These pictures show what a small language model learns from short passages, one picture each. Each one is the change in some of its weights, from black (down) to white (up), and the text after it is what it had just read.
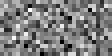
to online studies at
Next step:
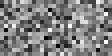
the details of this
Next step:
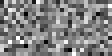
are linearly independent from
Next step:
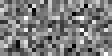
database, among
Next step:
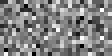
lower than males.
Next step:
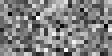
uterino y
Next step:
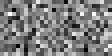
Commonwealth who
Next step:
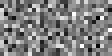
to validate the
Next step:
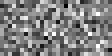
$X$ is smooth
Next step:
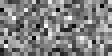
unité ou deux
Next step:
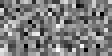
the tower property.
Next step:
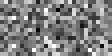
Почки При
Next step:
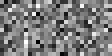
Hurdles and
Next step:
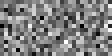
très haute
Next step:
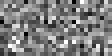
potatoes were obtained
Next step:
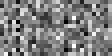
especially for considering
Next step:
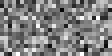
in $m$
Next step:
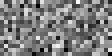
a feature indicates
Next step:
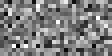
such that $G$
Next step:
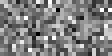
di Lodi.
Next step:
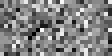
it is clear that
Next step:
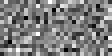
- Centers for
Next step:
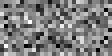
the conductor of
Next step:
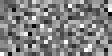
Since \bhe
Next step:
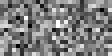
acquisition and
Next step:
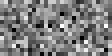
лишь на
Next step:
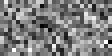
could construct the
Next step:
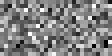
defined by $P$,
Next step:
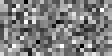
4. Conclusion
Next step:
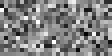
to zero for $n
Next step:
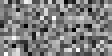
homotopy setting at
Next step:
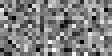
to achieve their small
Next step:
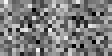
meter and an
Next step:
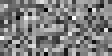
was informing of
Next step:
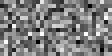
$M \subseteq
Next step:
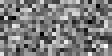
of the project group are
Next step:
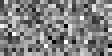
$$ Consider the
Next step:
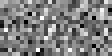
bir motor
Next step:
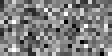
Little is known
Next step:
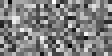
and the formation
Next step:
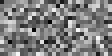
and the remainder
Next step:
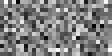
embedding a
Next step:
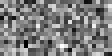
of algebras
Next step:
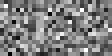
we can clearly see
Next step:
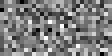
of Ukraine
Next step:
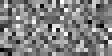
are noticeable for
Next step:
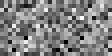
for each $r$,
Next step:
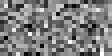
de garantir
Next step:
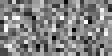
corporate leaders
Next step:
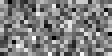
the other hands,
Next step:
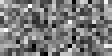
games’ design
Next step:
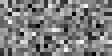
translation studies,
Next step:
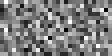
"A Low
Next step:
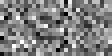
residue computations
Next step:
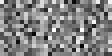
estágios de
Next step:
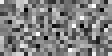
inaccessible by
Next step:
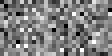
have $s\eq
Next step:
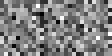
into itself if
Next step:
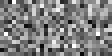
yordam berish
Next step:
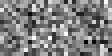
ekan deb
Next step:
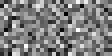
and the secondary data
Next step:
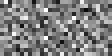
every stage of
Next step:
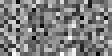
engineering at
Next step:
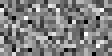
to the transition to
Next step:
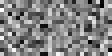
partisipan yang
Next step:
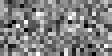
of Theorems 1 -
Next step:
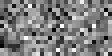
the throughput of such
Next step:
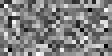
and Application of a
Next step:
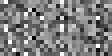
of persons authorized
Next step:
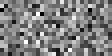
meanings, useful
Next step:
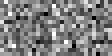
different composition from the
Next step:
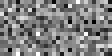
changes in the
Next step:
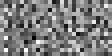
jobs using the
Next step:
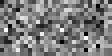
we are meant to
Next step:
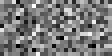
fields of iron
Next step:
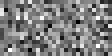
Geodesy and
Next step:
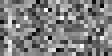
ve Amb.
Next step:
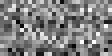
mathematics, and
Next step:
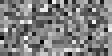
sensacionalismo como
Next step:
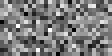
çok okul
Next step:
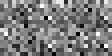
hamda yashash
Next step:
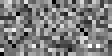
exchange of
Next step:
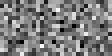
in analogy to
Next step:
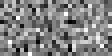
was used based on the
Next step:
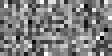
O cuidado de
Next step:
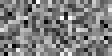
the monodromies
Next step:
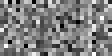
failure. In
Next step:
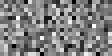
induced into one
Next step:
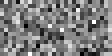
song remains
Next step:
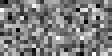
expected to
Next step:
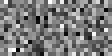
users in social
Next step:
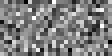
que só será
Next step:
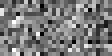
main effort in
